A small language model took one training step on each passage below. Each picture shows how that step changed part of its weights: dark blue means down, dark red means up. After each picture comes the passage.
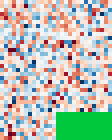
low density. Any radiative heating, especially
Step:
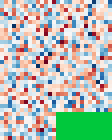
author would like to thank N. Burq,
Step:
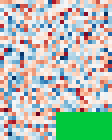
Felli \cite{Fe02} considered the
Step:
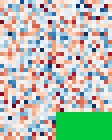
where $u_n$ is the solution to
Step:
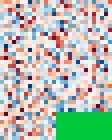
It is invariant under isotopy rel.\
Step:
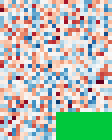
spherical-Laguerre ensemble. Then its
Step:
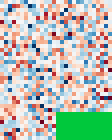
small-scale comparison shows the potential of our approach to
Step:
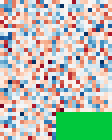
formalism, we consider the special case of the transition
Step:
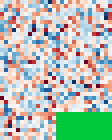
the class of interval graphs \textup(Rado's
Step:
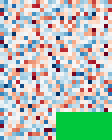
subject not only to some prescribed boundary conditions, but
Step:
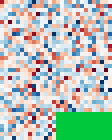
affective connotation based on color for visualizations
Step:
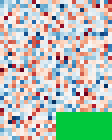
we obtain \begin{equation} \Gamma \propto
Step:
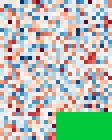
to polarised hadroproduction is next to
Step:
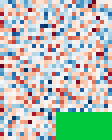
y_k. \nonumber \end{eqnarray}
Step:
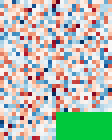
\ , \end{equation} $p$ is
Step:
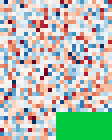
as pion-ALP conversion process, relevant
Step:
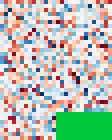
expected to provide an interesting comparison between mechanical properties of cells
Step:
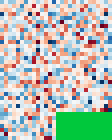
Y.~Gao (2021). \newblock Performance
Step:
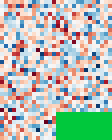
genera too large to be in any current
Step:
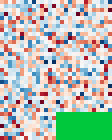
for correlation functions can be approximated by solving their
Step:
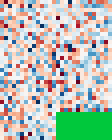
the electronic spectrum near the Fermi level. In the
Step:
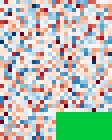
$\theta$, the energy of zero loss was determined by
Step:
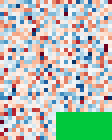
Q cell for $\rho=\sqrt 2$ with the
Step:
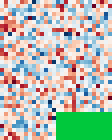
the possibility that a detonation of the
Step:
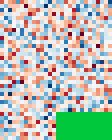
defined in Appendixes \ref{ssdt},
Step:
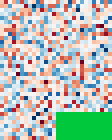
by $\bchi=\bchi_B:G
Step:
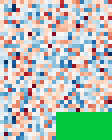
a cut on a likelihood ratio calculated without the quantity that
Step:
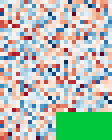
the National Natural Science Foundation of China, Grant
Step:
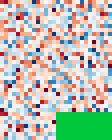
MLE, it also models the stopping mechanism.
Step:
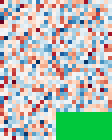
$\phi$. By substituting $\lambda_{\rm
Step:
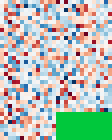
\smallskip \smallskip\smallskip \caption{ The
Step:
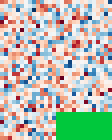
of this phenomenon is that the coherent transfer of electrons
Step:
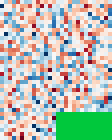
may still be incorrect or only partially correct,
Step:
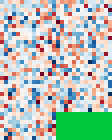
networks in terms of a reduced number of critical exponents
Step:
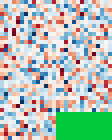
value $|\sigma|$ which is independent of the choice of
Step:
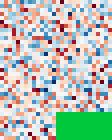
in 1D the Bose (spin) liquid
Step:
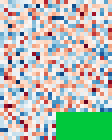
data and conditions: \begin{itemize} \item
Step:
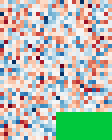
$\J_\e$, both of which are natural objects
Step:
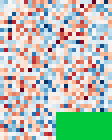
F(x),\nabla g(x)\rangle
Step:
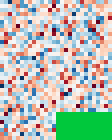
$L^2$-contraction for the multidimensional
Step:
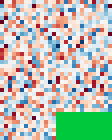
digit of the quotient, from which one can
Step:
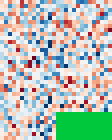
reward when the model fails to produce a valid
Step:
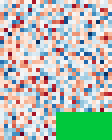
then be interesting to reconstruct M\,31 as another
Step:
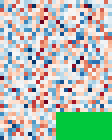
asymptotic properties of its effective mass, damping,
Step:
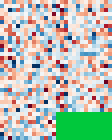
planning that considers a patient’s
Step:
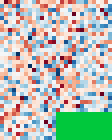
in commerce, and due to the distributed
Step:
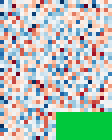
observed in NGC~253 during 21 years of radio
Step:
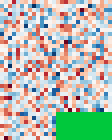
(time, technology, support) from the
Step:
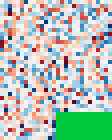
Table 4 have published redshifts, and these range
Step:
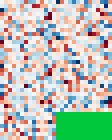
scale) of compact fluorescence lights
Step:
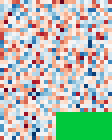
and $\ns$ is encoded in the amplitudes
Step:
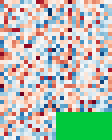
and \cite{chang-ran}.
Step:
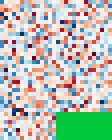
of bimodule projections} \author[A.
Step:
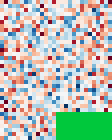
that J is plotted in the unit of meV,
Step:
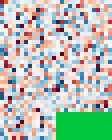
first $M$ time slots only, rather than
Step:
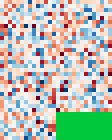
``lifting" out the spatial geometry at a
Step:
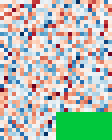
positve integers such that $i_j <
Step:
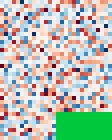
expressions and enables us to accurately describe the integral quantities.
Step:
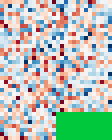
a request to the primary node, which then
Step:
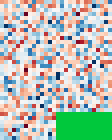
layer directly from thin film deposition to achieve dynamic
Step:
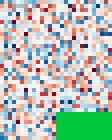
expansion. We expect the proposed scheme to help improving
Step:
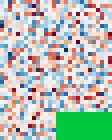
preparation, assuming error-free single-qubit
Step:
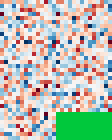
+ E, \label{powerlaw}
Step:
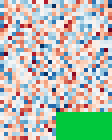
$z=f[v]$ to access an
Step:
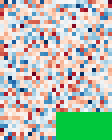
result of the nonlinear rotation for $u\neq
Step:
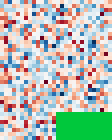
find classes of graphs in which the spectrum determines the
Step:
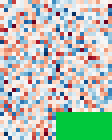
are degenerate at zero magnetic field; however,
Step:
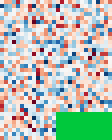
$$ In the end, we claim the following choices
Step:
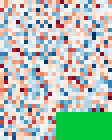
the image contrast. We demonstrate the significant increase in image
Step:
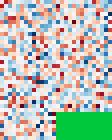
liquid-infused film as the dielectric
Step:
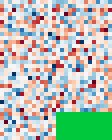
\,. \end{align} Different choices
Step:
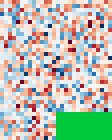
actually abelian. From now on, we are given a
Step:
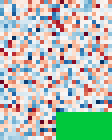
the SMBH, likely causing structural changes in the
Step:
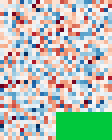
of the mean free path in the c-direction
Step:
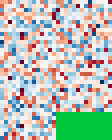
a tedious job [12]. For
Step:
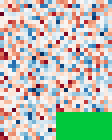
the proper time that elapses in reaching
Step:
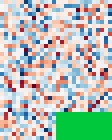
{\bf Part 1: expression for $\boldsymbol
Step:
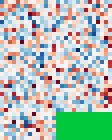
self-dual under the triangle-triangle transformation;
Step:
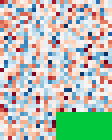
this shift, the Lagrangian density can be rewritten as
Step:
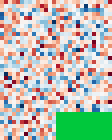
and proved the relation $k_{n,a}
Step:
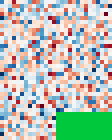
abundances to pollution from a
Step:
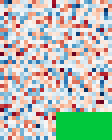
simple group $\Lambda_1$ of the form
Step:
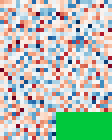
closed, (i) two-sided modular
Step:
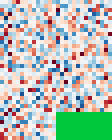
employing the proposed computational framework on a coupled
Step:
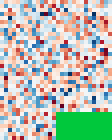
shows that the women group has a positive influence on
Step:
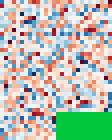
$W$ and $Z$ boson is fixed by
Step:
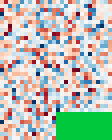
more ``centered'' as in Laplace's
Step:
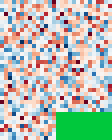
function and a generalization of Andrews' smallest
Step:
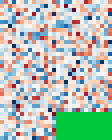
life on exoplanets. In
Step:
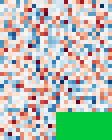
that is inaccurate, stool sample test
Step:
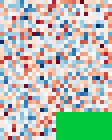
square integer matrix $M$, the Smith normal
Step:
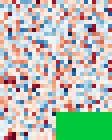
``Norm[]'' stands for normalizing the
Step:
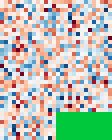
of KDEs. In the new method,
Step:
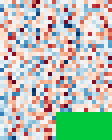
finitely many $4$-secant lines not contained in
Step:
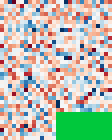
meson pair originated from the resonant states and
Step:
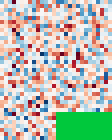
the {\em cotranslation map}.
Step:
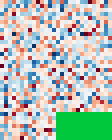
1$. This verifies the vanishing statement for
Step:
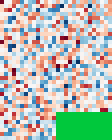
assertion in (3.12), we establish the following
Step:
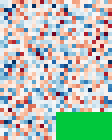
In addition, although the proposed framework significantly reduces memory
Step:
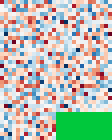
Riemann stated the reason for deleting this formula,
